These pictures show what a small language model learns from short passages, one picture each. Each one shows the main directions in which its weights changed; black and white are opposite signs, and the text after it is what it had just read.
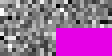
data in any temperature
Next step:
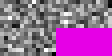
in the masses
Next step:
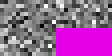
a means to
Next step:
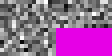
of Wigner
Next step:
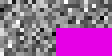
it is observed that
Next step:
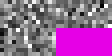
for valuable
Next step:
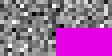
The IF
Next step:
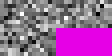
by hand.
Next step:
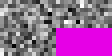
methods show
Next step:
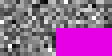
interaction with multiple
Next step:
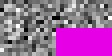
not move through
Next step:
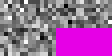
optimum sits
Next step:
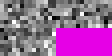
three-dimensional mean
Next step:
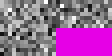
probability of being
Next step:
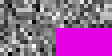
upper state
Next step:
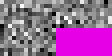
Physics 10
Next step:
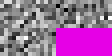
$\sim$ in
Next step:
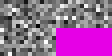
fits, with
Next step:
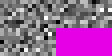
increasing from
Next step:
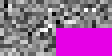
ranging from
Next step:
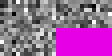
valuation function.
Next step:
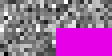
it can be shown
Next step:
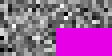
assuming a
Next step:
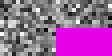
A discussion of
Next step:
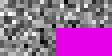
corresponding models.
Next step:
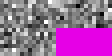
orders of
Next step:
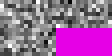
element over
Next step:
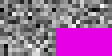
converted into
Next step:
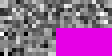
method to calculate
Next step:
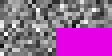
the results, obtained
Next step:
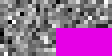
same area
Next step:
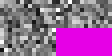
description within
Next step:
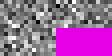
for any given set
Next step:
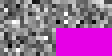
from the analysis and
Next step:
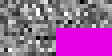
accuracy and
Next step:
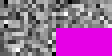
to the fact that
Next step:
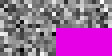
decay rate \be
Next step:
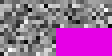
also occurs
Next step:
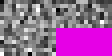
model, we have
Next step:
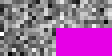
are simply
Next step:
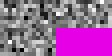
model. The total
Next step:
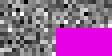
applied fields.
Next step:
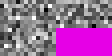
so that it is
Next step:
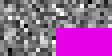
in Eq.
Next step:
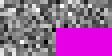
same time, the
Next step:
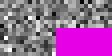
the bare potential
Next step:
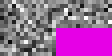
For plotting
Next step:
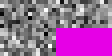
attributed to
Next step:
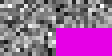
\\ \hline
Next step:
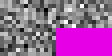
not dependent on
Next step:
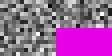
sums the main
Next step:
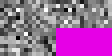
many higher
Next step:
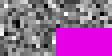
gives the same
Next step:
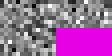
other DFT
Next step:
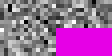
1 MHz
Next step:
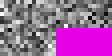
particles with various
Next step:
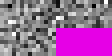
types of
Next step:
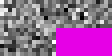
data. In
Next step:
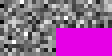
in the plots
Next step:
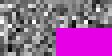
place a
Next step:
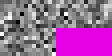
by the mixed
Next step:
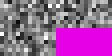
is given in
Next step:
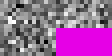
one might be
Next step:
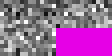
can interpret
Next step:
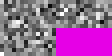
two. The other
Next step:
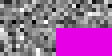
The film structure
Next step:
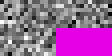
a Fourier
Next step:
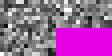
been found in
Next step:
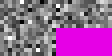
absorption was
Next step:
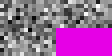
craft a
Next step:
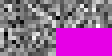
strong trapping
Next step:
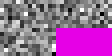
as the three
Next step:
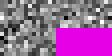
points in the
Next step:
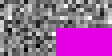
K$ with
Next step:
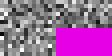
make it an
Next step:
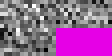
time correlation,
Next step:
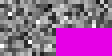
listed for
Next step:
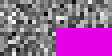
line of sight
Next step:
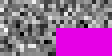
have to be
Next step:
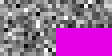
include the
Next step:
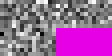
of the second order
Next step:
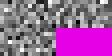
of quantum theory},
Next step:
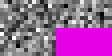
is zero for all
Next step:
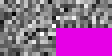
standard bag
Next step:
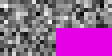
usage of
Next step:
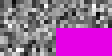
at (a)
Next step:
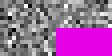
be sensitive
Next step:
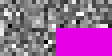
following example:
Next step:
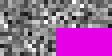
regard this number
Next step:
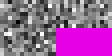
is the optical
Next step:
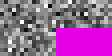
applicable and
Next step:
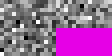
we plot the mean
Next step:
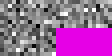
first logic
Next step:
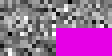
tendency to
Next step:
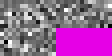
proposed in
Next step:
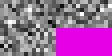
For consistency
